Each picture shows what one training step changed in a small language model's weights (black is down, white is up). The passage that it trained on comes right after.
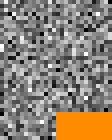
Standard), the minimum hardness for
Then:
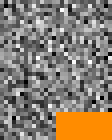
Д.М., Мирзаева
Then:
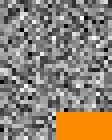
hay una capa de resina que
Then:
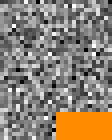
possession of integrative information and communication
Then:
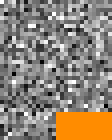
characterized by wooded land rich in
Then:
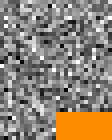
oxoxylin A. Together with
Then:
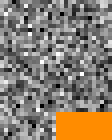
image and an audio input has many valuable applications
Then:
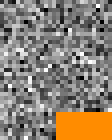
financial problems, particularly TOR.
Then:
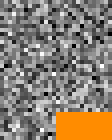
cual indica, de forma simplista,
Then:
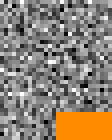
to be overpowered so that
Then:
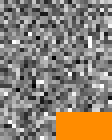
amplified quantum detection[9,10] and
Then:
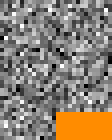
$q=3$ already represents a
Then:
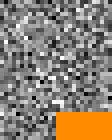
fine and hyperfine splittings of
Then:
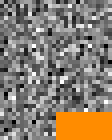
/ Posgraduate degree - Q3
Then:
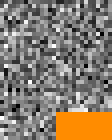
However it appears that these calculations of the vertex
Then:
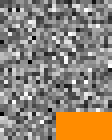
The rms roughness of the films was not
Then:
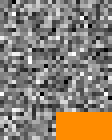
not exhibit a significant preference for
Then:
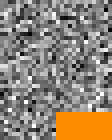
trabalho e a educação, entre outros,
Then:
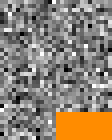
and machines, showed promising results
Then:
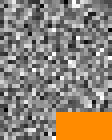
a thirteen-by-eight array
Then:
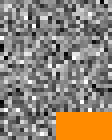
Dreptul de a nu fi
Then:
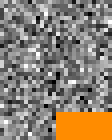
a fermentação, ao abrir o
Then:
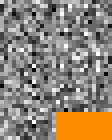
of a decentralised service using BC.
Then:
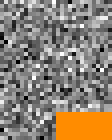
regions to be sampled consistently. The paper is
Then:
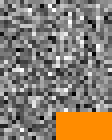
$n$ samples $\theta_i\sim
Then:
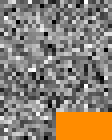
advances in robotic automation,
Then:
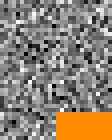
Qohira) Buyuk
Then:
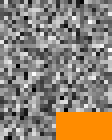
küme sayısının
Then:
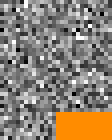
systematic attempt at classifying the
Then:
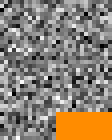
type of left ventricular assist device
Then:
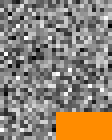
minutes. We perform our tests starting from
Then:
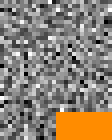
"As maniganças de dona
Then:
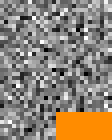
consistent with its non-indigenous species condition,
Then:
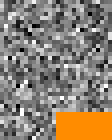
may be abstracted as two classes. Two
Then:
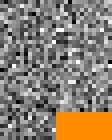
there were either government sponsored or
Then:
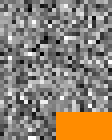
shuni ko'rsatdiki,
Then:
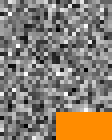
advent of **Quantum Computers** has
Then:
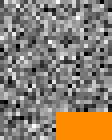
with high antimicrobial activity, no need
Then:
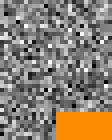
or bulk flow, $\rho$ is the fraction of
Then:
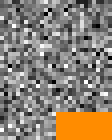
were dropped from the final expressions since they
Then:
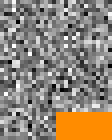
coarsening approach. We consider a
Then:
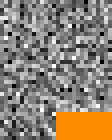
the holotype. Description. Close
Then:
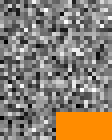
studies concentrating on pragmatics, particularly
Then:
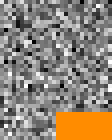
& epididymis were evaluated.
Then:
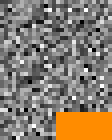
Boshqa alkaloidlar ham
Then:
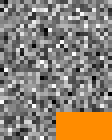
marking status (Control 1: marked
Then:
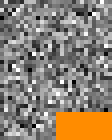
the end of inflation the field values assumes
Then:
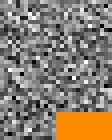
olmasa da, çeşitli
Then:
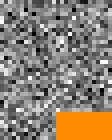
vervullen en waardoor de markt
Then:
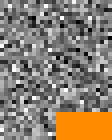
with Simpson grade of excision. Table
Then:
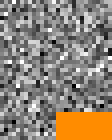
amaca sahip olduğu
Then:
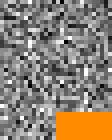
sistemas de ensino para implementação do
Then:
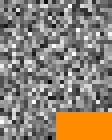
the discussion with the non-interacting model at the
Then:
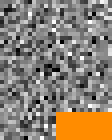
методов преподавания
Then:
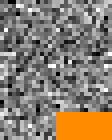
are financial technology firms that
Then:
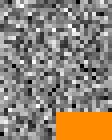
an experience encountered by
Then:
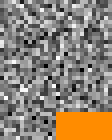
decreased in the year 2018 to the extent of
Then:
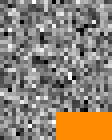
e‘tibor katta.[2]
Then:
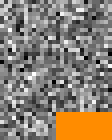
x_{\Np} \rbrace$, on
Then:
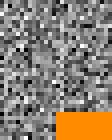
الإسلامية بأنها
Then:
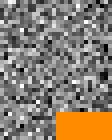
marketingul sustenabil este o
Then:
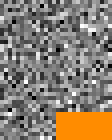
This is also true with TNG100, which
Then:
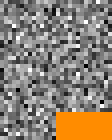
ideal in our analysis, although losses could be
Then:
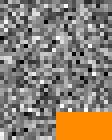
qayd etadi, uning til
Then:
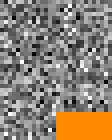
misconceptions regarding the safety of
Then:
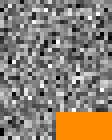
address that stands in front of the
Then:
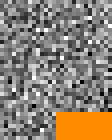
of Fig.~\ref{Figure-15} and
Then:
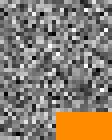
temperatures Cooling setpoint 25°C 1
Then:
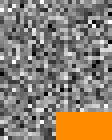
ns for the worst case. CCS
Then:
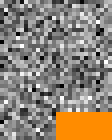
уровень подготовки
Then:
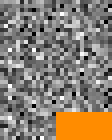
Majnunlarning Laylosi,
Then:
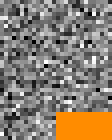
significant probability for negative values over time spans up to 10
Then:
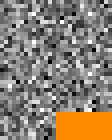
bilim, malaka va
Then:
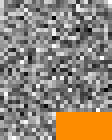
± 1.7 days and in sublay group
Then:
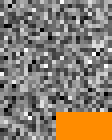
no diagnóstico de competência
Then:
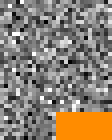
state of these claimers; not giving
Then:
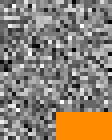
represented by the matrix group $ \Big\{
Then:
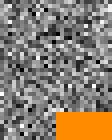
\begin{equation} T(t) =
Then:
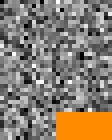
sifat ko'rsatkichlarini
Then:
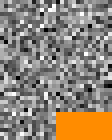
*Journal of Ethnopharmacology*,
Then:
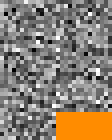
липы сердцелистной в
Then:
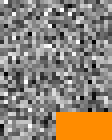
wave function and the represented TPS wave function can be
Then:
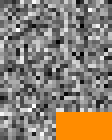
gapirmaslik, og'zini
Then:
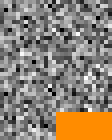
su morfología y biología.
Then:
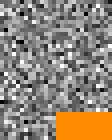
T.~Hertog, ``Living with
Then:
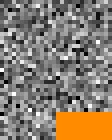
shell are done by riveting,
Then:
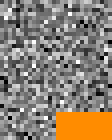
straightforward to acquire this aspect
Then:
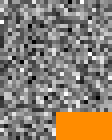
особенности процесса общения
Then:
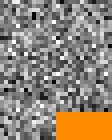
correlated.\\ Of course, the
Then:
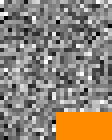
with the hexagon are labeled as
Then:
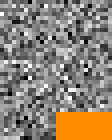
life Suprascapular notch is
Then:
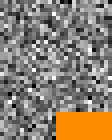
of lexical-semantic and structural
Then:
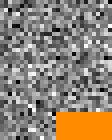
kompozitsiya, rassom,
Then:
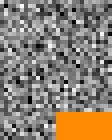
12. Погребняк Р. П.
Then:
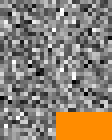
система сумісна зі
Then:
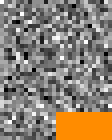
were the other suggestion by our students.
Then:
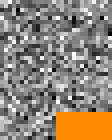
Increasing employee safety awareness
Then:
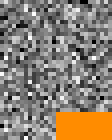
is calculated using those extracted breakpoints.
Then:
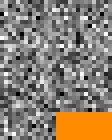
loose requirement $C_{\rm NN} >
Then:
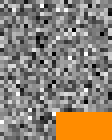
це найстаріша і
